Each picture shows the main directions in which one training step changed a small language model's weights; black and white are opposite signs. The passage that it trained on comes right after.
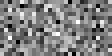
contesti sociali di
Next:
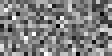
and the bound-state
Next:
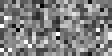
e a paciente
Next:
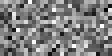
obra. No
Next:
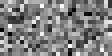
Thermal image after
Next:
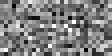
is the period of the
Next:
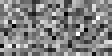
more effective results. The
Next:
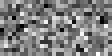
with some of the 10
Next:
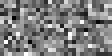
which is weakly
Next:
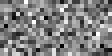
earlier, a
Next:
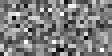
the surface is depending
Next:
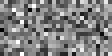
fidelity to
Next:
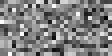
as necessary.
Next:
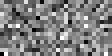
M. *et
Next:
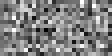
of the fruit
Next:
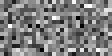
needs to get the information
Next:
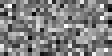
observations. We are
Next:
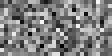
donde convergen
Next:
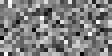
sensitivity analysis on
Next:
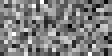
to a harmonic
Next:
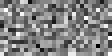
the avg.
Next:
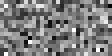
as gasoline or
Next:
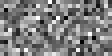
The main aim is to
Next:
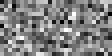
cost of worsening
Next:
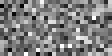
network, albeit
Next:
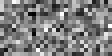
means of numerical calculations
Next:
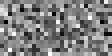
Light elements such as
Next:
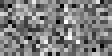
capabilities and use
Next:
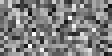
the Laplace
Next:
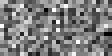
To mitigate
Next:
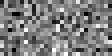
1. Tabla
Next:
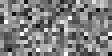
affect the growth index
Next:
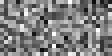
of annual
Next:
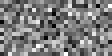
de Artes
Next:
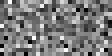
saat bermain
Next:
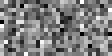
third aspect
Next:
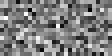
on the Scrum
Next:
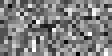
**Revista de
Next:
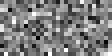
L}_\Lambda$ on
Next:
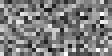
environment, but the
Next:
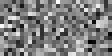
a global scale are
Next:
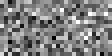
sky flat fields
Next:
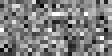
юқори ва
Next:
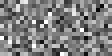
taking into account the
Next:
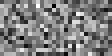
class, and the
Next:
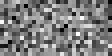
can be the condition for
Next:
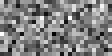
that with no structure
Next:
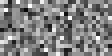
each switch in
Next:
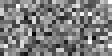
performed for each edge
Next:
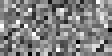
specimen characteristics are
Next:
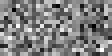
and implementation of
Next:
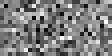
of multiple VMs
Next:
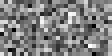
acetone extracts
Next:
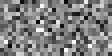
the piece
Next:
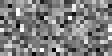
the rotor would be
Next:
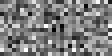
especially the much
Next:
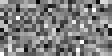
to study how this
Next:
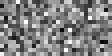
translational and
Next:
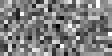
anos, e a
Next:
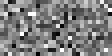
low temperatures.
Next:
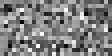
temperature gradient,
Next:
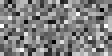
Total N.
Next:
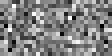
these gaps calls
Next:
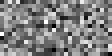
Centro Universitario
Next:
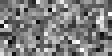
- tarmoq va
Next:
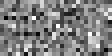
predict a large
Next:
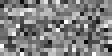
Tem quatro
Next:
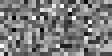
antar unit
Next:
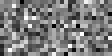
is also known in the
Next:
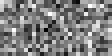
of software),
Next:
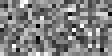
they understood
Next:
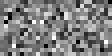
range of compositions.
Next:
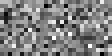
language. When students
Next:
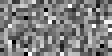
could become a problem
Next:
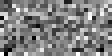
or fracture of the
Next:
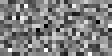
the different concentrations on
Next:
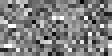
limit for $m
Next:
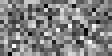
recall the spatial
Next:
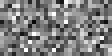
efforts developing experimental
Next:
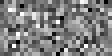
the consortium
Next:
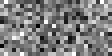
time integration and thus
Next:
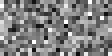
initially designed for
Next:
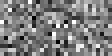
artikel in het
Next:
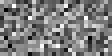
full implementation \;
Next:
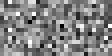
= COCH₃
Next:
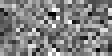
state database.
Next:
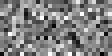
N., van der
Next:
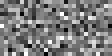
local pinning potential
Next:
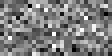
los cuales en
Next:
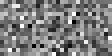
том, что
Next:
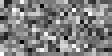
- vooral de
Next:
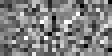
One could further
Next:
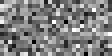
be regarded as additional
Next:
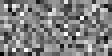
la investigación,
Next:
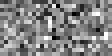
different systems that start
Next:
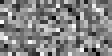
determined and one only needs
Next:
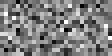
Beyond the
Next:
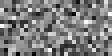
(2D) have
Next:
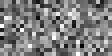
e pubblicato
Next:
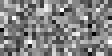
standard that includes all
